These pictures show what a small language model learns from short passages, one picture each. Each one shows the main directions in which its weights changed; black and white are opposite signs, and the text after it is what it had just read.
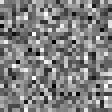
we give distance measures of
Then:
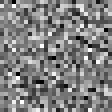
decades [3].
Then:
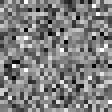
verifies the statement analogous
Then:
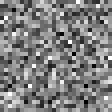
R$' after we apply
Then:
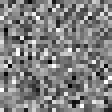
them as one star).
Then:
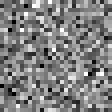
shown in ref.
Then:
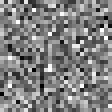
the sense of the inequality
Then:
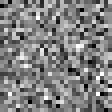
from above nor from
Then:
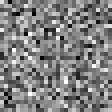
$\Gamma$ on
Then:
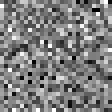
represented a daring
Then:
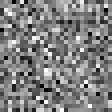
symmetric and fits well
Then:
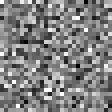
groups can be generated in
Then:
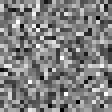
condition number becomes larger as
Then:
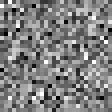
as building materials,
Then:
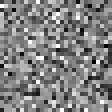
Secondly, we
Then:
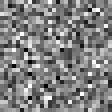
(NOEL) for
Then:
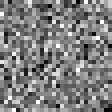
bends light, hence
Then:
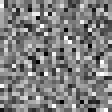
makes liberalization
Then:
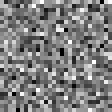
Two consecutive
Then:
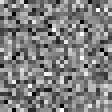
symmetric and no residual
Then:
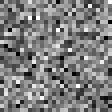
equation with several applications in
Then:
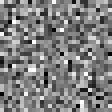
placed on one side of
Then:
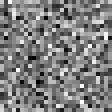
any pair of the form
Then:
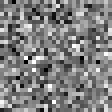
injection on rational
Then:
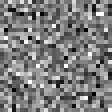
$\iota :\sigma
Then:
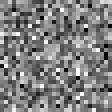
so, but we have
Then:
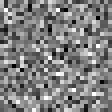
\N$ are a
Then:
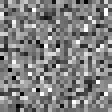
as compared to White
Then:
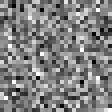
of the Mellin
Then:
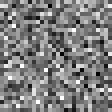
the other from the last
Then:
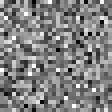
Science Research Center,
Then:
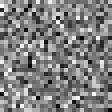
$E$ therefore,
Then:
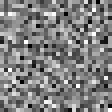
commence par
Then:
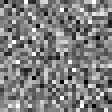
we see that the
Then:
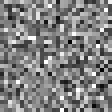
with the release of
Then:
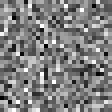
A Micro Level
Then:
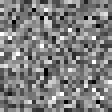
MCMC analysis,
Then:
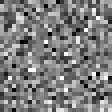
sufficiently long duration should be
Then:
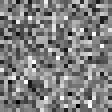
mass $m_H
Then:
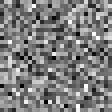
within cell nucleus volume
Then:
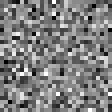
is consistent with our previous
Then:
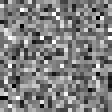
measures such as customer
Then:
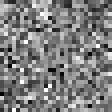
behaviour of foam
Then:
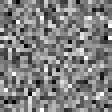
\mathcal B_{k
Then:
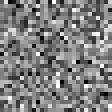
first example with one random
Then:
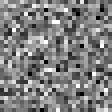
teachers' perception of
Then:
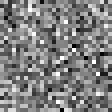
over $\Sigma$ to
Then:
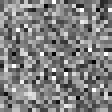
/dT$ as
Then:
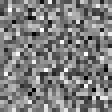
potential biomedical
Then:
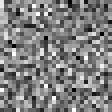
Alkaloids +
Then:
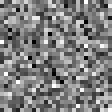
Euclidean comparison triangles the
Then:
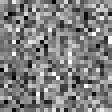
a ternary algebra
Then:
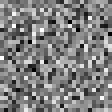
4 shows that on
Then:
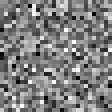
take legal action or
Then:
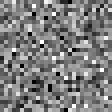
TG gas.
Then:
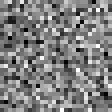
also the optimal estimator
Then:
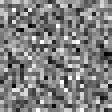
of a health service organization
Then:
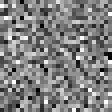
of ionizing photons that
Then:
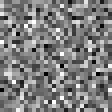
transmitting the data
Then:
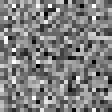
toroidal boundary surface
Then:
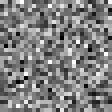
except in the pole
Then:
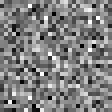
x SPM 5
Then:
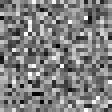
its estimation is illustrated in
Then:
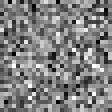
denote by $\gamma
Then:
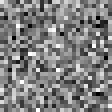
development, computer aided
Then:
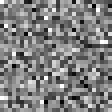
a tendency to shift
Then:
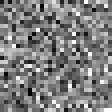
Banach algebra category
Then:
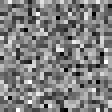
libre car
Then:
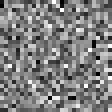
functions and potentials is
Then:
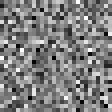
regions suggests that our
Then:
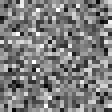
and systems adds another
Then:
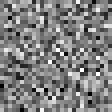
such that the two
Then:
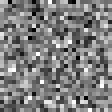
propose adversarial
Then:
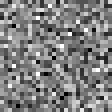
distinct from the first
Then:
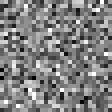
for by including additional contributions
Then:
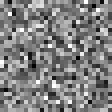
becoming a popular
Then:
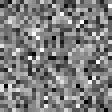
threatens the
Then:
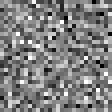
let us consider one another
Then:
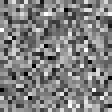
The point (ii)
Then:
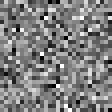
$\cals$, where
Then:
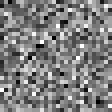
steps processing vertices of degree
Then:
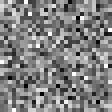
the fact from Lemma
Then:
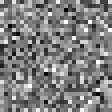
is a $p
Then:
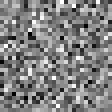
error, perhaps
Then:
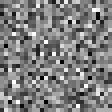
fear of dying
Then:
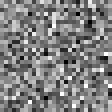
FI for the real
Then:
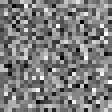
of adaptation solutions A
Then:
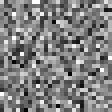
as a function of
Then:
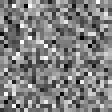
$\lambda$ spacing
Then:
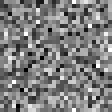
zone. The main
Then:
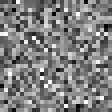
DO, and T
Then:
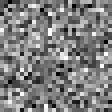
inference engine.
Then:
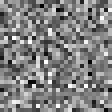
that has been carried out
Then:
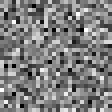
met, in line with
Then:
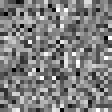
= Y(\lambda)
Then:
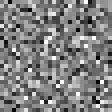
hand, Islam
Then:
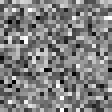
members in the study
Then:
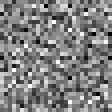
is a subtle
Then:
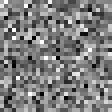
$\beta$ phase,
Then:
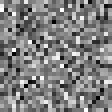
first term vanishes because of
